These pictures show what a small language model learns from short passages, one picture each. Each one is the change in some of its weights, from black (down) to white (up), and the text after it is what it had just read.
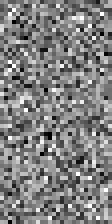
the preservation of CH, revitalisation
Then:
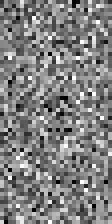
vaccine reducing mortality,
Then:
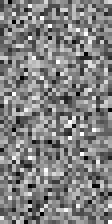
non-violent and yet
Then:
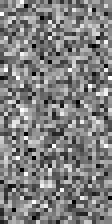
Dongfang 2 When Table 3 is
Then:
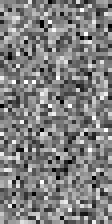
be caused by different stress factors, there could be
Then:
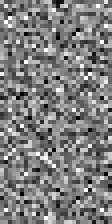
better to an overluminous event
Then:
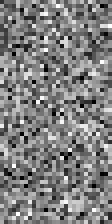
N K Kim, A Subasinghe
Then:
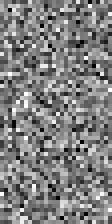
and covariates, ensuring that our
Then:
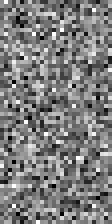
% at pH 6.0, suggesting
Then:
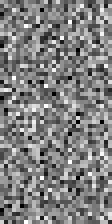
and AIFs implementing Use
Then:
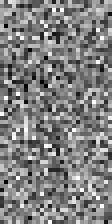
defects. The major observed result is that
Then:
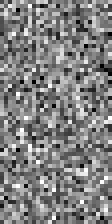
Oceanographic Data Center
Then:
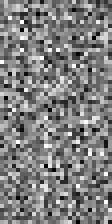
for refusal or participate. Statement
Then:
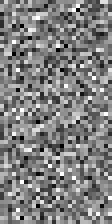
responsible for applying the lists.
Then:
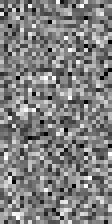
how we develop as individuals over time, what is
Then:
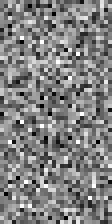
impact of rocket and space activities on the
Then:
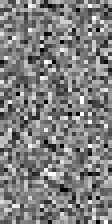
information security and privacy. The rise of
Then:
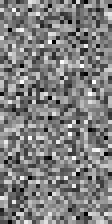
curriculum, there is no
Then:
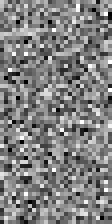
above probabilistic cases, however, follow from
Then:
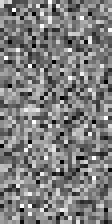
effect of decreased zinc concentration is decreased
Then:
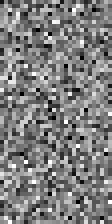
immunoelectron microscopy showed
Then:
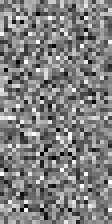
domain experts—especially for large or complex
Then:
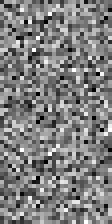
air and it can also help to enrich
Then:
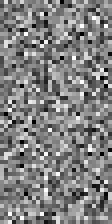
comments on the one hand, and between
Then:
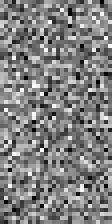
Selected DCT coefficients D are
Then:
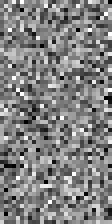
ANOVA, and a paired
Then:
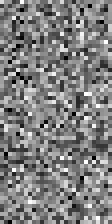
estimate the potential energy gain of this
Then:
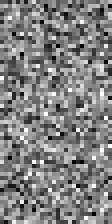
among learners. It is through sharing,
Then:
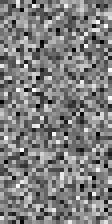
University, Brescia, Italy
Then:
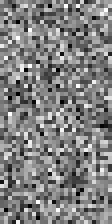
the outsider who allows for the very
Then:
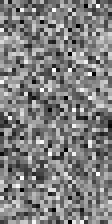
\omega \\ -\omega &
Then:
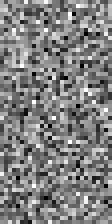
students of technical and professional. -
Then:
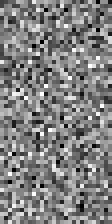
conductivity coefficients of materials by adding
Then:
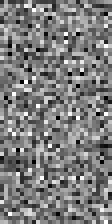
for inoculation plus 50% dose
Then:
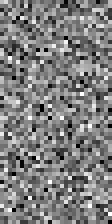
be larger than 75 N, what is the
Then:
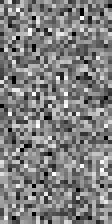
Davao Oriental and northern
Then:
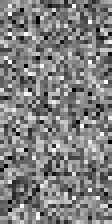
expectation that will determine whether an individual will
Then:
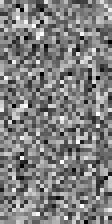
consideration, item, orders,
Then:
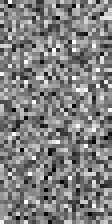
Russian] - Dub
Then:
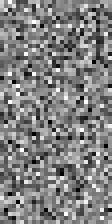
focuses on traffic with the highest
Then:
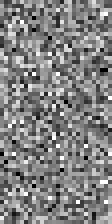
MySQL must be done by
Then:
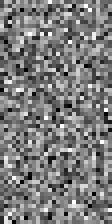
4), respectively, below the hydrolysing
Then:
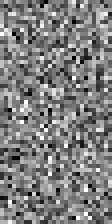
level of significance. There was no case of
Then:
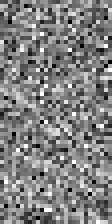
compared to other scales. Keywords:
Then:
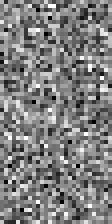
The structure was confirmed by synthesis of the
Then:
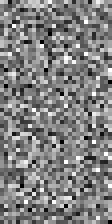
INTENSIVE CARE
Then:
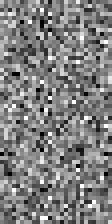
require additional support and resources may turn out to be
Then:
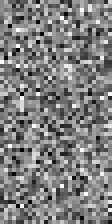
available on the website of the Normative
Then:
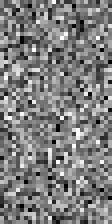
were not entirely dependent upon the
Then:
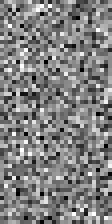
kindness, respect, and fruitful
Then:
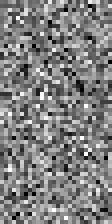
that high net interest margin and performance are likely
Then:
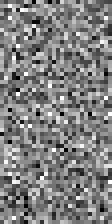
(Gender x Habitat) are
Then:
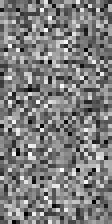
we plan to investigate this problem with the goal
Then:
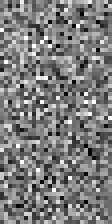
σ weeping σ limit of
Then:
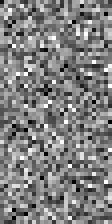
staffing alone for death row
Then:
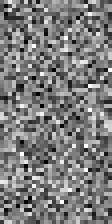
England in the 16th and 17th
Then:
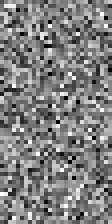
survey spectra and 20 eV for
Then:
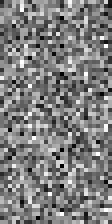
made up of legal people that works
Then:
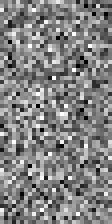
Morphodynamics; Time
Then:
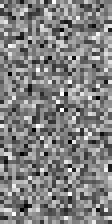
3: Equal block sums of
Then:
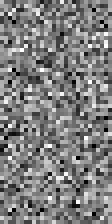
the job/vocation can be associated with
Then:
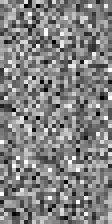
fuel, which means that it cannot be
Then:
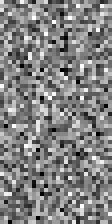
of the seawater samples and the assay
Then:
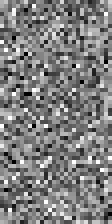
to build an integrated combat system through institutional
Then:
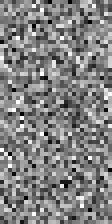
North Atlantic over the coming
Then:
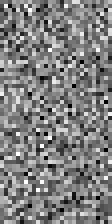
value chains, the compromise agreement
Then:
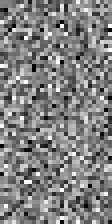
os planos de saúde
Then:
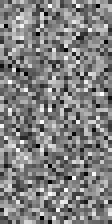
improvements. Training of algorithms on data from
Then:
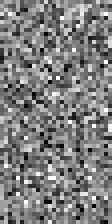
transportation. Additionally, it outlines the
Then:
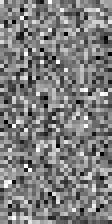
what puts the “commerce”
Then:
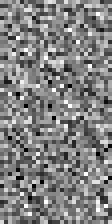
7 to 56 days. The Mix
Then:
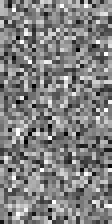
- iCloud Drive On >
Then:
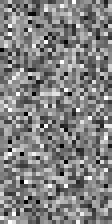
completion of the project, the author
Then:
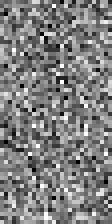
displays KPIs such as Energy
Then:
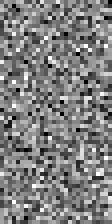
of the people have knowledge but what really
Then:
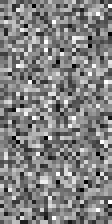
2 to help select the most suitable ISD
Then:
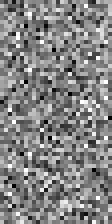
formulation of school priority programs, formulation
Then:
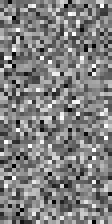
non motile, non-spore
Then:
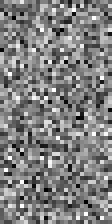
was isolated using Trizol
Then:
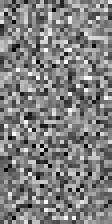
clause verb typically occurs at the
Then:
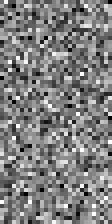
model is obtained from a training set of N
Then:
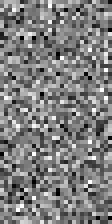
was passed for nearly 2 hours through a
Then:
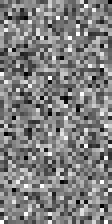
of SiN-LNOI to
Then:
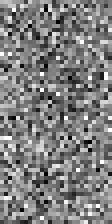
friend's work and a peer review
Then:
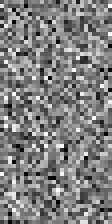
to support the structuring and linguistic
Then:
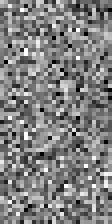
Multimodalities in Flexible
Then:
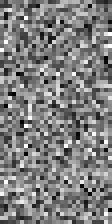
the future. Supply chain management is
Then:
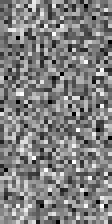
proven in further studies. So far, the
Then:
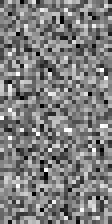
vector competence of *Stomoxys
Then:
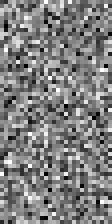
were used to analyze the data. The findings
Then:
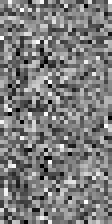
caused by COVID-19.
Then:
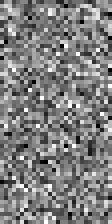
to NH₄⁺ as a source of
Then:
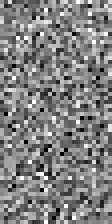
cycle within the Earth system is recognized
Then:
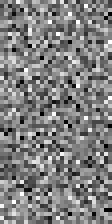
USA) at a flow rate of 9
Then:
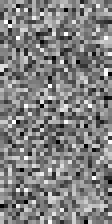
steer them towards design-related knowledge,
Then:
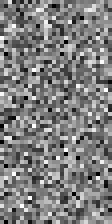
tourism through provision of employment
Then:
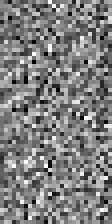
many efforts have been made to investigate the
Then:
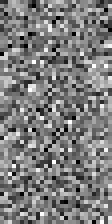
ESSEC Business School,
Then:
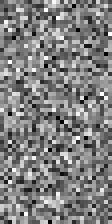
transition into latent form. Materials
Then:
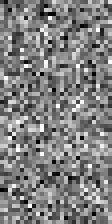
the relationship and priority between international and national principles
